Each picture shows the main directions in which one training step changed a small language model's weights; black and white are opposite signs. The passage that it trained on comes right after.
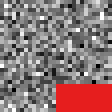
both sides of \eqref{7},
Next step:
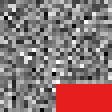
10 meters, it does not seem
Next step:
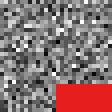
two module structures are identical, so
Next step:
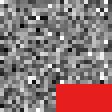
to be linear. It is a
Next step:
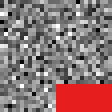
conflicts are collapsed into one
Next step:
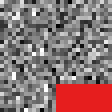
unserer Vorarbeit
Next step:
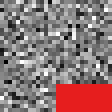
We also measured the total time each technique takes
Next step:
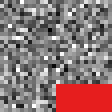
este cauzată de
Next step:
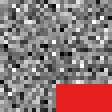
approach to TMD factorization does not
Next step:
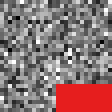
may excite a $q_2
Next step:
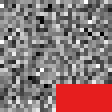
multipliers. \newblock {\em
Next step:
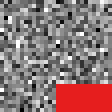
roli Ta'lim tizimida
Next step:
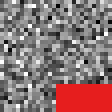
and (\ref{pb}). In this
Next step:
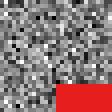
motivated by a particular Cosserat
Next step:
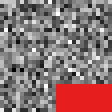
$n+m$. We assume
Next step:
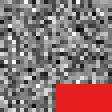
1). The tilings contain the free parameter
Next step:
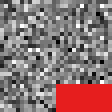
noted for each patient.
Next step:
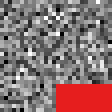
Fedorov, Howard,
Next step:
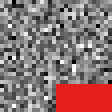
355.1 mm ni tashkil
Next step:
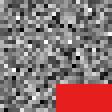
The components of $\mu \cC$
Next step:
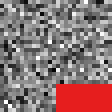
relève à juste
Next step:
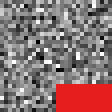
over the evaluated spectrum. For a
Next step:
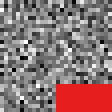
the valence band leading to the same
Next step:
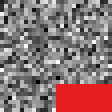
is an under-dense region. This
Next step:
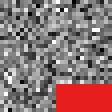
the Polish–Lithuanian*
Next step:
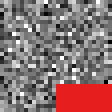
molik xususiyatlarini
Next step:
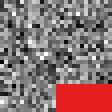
invariant $D_{\bm \phi}$ belongs
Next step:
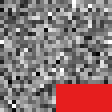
the chiral algebra (thus reducing
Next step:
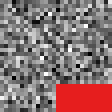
in the phase space integrals to represent the
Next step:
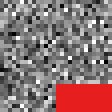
\times p_2 \times
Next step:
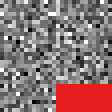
Side Channel Attacks
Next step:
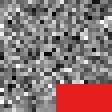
we may conclude that $\lambda>0$
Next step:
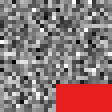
Analogously to the periodic case (see
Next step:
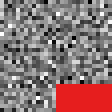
Theorem \ref{Lp}. We should
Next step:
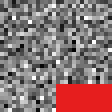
have shown that time delay between the single
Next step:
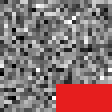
most $O(d^2)$ additional
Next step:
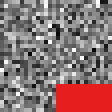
Si~IV absorption. Note that
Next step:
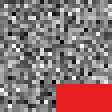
probability decreases exponentially to zero for any
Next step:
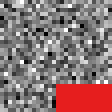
álcool etílico
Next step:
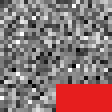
S$. \end{enumerate}
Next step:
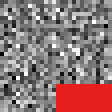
actual electronic-structure applications because there the
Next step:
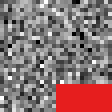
a type of slow-to-start
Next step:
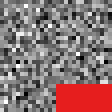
estat Bursa Efek
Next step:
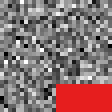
for $\widetilde{\mathcal{F}}$,
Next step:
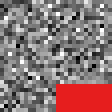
ma‘lumotni ijobiy
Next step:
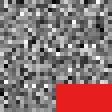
neuroinflamación es un
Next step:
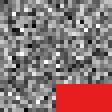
environment are more prominent, as the
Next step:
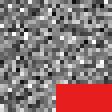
diese Integrale so
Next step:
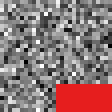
known to give rise to the cubic
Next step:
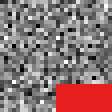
It is also clear that the lift constructed is
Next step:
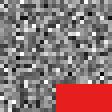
magnetic fields are highly accurate for each mesh and
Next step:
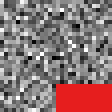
históricos fazem parte do
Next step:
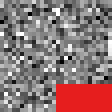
$R$. Almost Krull domains
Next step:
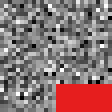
topologies could be used, the
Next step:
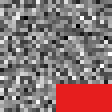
current these add up to (a).
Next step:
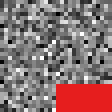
retarded Breit interactions but
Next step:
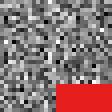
$p$ such that a Sylow
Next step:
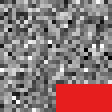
nadzorom rada
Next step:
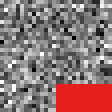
Variability After Training -
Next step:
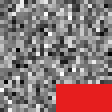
\ep} \right) \right.$
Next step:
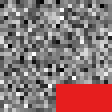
Urban farming merupakan
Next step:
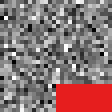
o'yini" deb ham
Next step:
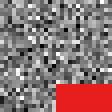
measure the resultant first order diffraction
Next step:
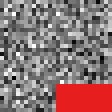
\autoref{table1} for all
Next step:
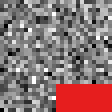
such as mass, angular momentum etc. and
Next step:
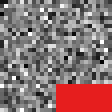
е. определенное
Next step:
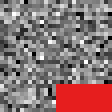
importning 71,9 %
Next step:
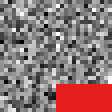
outcome in $t$ & $
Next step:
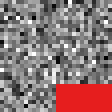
open strings) and $N$ fundamental
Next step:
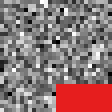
das estratégias atuais
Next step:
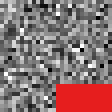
of satellite galaxies per
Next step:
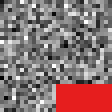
as {\em arithmetic} in
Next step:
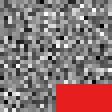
manbalaridan keng foydalanish har
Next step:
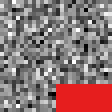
disconnected components have marginal impact
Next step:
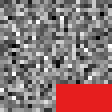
and so evading the strong constraints on Lorentz
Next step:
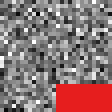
measurements are used as features in supervised
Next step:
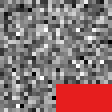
with technology, therefore more motivated,
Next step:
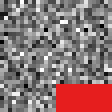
bo'lsak, ta'lim
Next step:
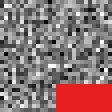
follow by Proposition \ref{1}.
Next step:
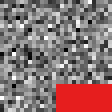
spectroscopic data quality degrades with
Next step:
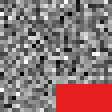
t\le 4$ and such that the
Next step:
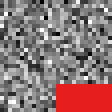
Yodgor Iskandarovich
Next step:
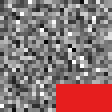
Góry Kamiennej
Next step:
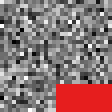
Institute for NanoMaterials
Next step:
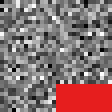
the merger, which is sufficient to allow
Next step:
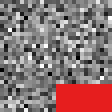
in Fig. \ref{fig3}.
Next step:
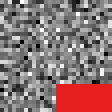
no início da infecção
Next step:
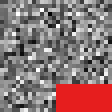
correlation measurement. \section{Measurement
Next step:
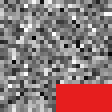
History Khorog State University
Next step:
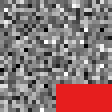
com Brigadeiro Ninho
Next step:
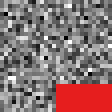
does not depend upon one of the independent variables
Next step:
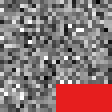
in the beam covering node $j$ by
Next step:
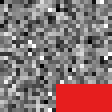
water up to 70%.
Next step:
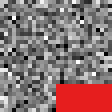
Plattform ohne
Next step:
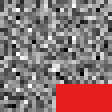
the DM halo, respectively. In addition
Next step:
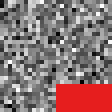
are described by Basu {\it et
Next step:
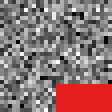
time:} let us be given the particle positions
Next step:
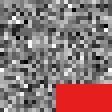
increase in the achievements was remarkable low
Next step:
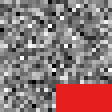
arriving $\Delta t =
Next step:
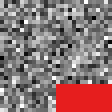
techniques. We solve numerically by finite differences
